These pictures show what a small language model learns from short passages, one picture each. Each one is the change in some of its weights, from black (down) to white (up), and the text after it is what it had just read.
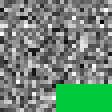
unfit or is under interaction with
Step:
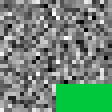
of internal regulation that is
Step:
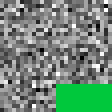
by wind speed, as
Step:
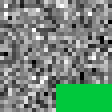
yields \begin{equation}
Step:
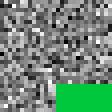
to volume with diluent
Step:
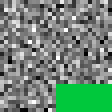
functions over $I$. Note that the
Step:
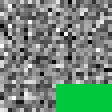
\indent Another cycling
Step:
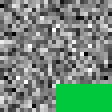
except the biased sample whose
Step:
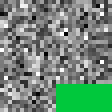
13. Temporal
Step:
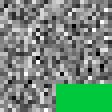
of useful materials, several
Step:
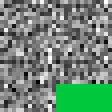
&& \qquad \qquad =
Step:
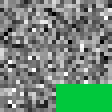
receive systemic treatment,
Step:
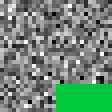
a Component of Individual
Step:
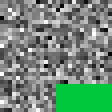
(by strengthening
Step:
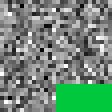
is identical with $\Delta^h$,
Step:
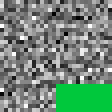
owner 17 % and then
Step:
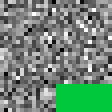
hospitalised, and
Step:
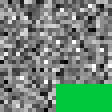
$C'\subset C$,
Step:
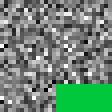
because the structural system is
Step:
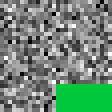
pathways cooperate on
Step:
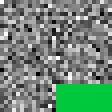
\} \end{equation*}
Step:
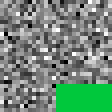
next step. As in \cite
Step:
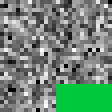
\leq j \leq m}
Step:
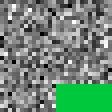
Basic principles and
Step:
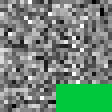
filling precisely this
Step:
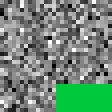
serve as the basis for developing
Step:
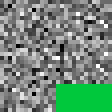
relationship between accumulated
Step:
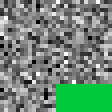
and Economics, 80,
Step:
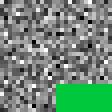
be some space defined over $M$.
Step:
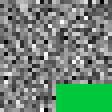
< 0.05$) shows that there
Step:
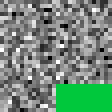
such a way that their kinematics
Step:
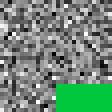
trans-disciplinary and
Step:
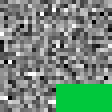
integration. Let us consider the different
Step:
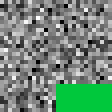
joint and muscle
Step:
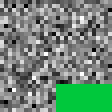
and now we have a variety of results
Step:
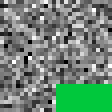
If $C_p$ and
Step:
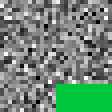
defining hypocalcemia was
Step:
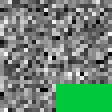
V. BALIAH and
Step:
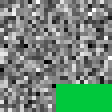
demonstrated. A parametric
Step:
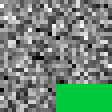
The device is intended for
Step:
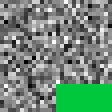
with (\ref{Dela4}),
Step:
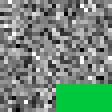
idea of harmonized
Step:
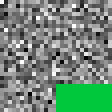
on $\cL (Z)$ on the
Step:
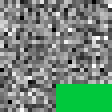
from others. It is a
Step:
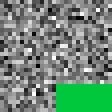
ethnic groups 260
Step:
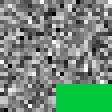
by imputing exactly one value
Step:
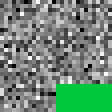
from Lower Volga,
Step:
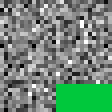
and reduce risk factors
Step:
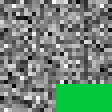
study is to analyze and
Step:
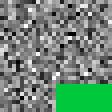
and the bibliographies
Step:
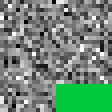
ideas. Strong conceptual
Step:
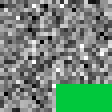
$H(\Theta )$ such that
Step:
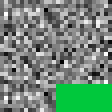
for every \begin{equation}
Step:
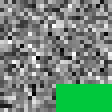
hybrid strategy, the research
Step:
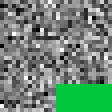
the maximum cephalad
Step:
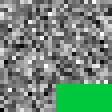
in a different order, aiming at
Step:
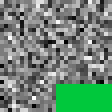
cocommutative coalgebra
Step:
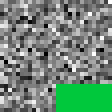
0.2% solution of the
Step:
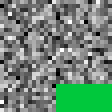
is vertical L shaped. This
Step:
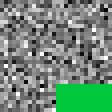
the Navier condition $\omega=
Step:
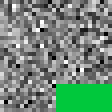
step. Hence sequential block
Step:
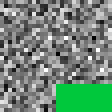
of the symplectic
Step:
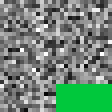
a more robust resilient
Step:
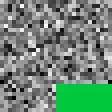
in detecting islands
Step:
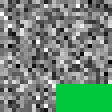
*In Environmental Health*,
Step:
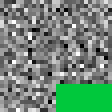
method, which is independent on the
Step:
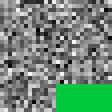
we shall expound the data and
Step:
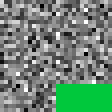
basis of $J$ then
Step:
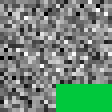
square, such as in Van
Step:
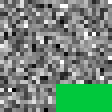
The writing of the cover
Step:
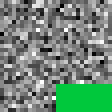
stabilizes at 50 for
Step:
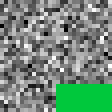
the classical theory of probability one
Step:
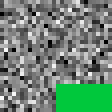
Tagaytay City is not
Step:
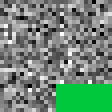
charge density around the
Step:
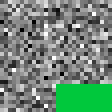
A.2: Step
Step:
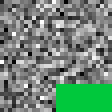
concentrations of total and
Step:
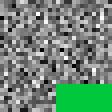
\in \Omega_K$, set
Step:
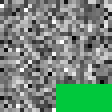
function which vanishes on the
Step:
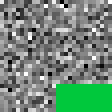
will have 15 independent components but
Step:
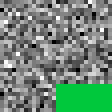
the AD process should occur,
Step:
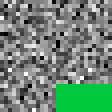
sides. One can assign
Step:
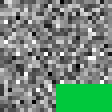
due to the unchanged delta
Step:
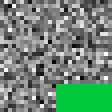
where digital and humanities
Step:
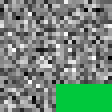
peaceful co-existence in
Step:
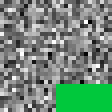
is a first order homogeneous
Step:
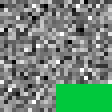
$c(K)$ of every compact
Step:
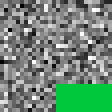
any $a\in\kk$
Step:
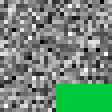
well as complicated optimization
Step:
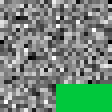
agent. It has been assumed that
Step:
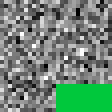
m . $P(W)$ be the
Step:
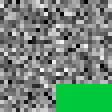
continues to push the
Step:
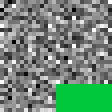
compression strength was
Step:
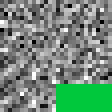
place in 2011 in the Arab
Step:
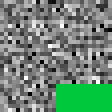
attention. Needless to
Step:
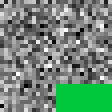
Would this give a functional equation
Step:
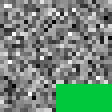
desired reconfigurability within
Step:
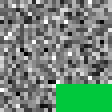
of Proposition~\ref{Brit},
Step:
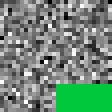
this way, commodity science
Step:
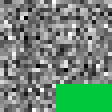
integrated area development. The
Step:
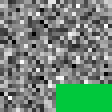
in Enugu State,
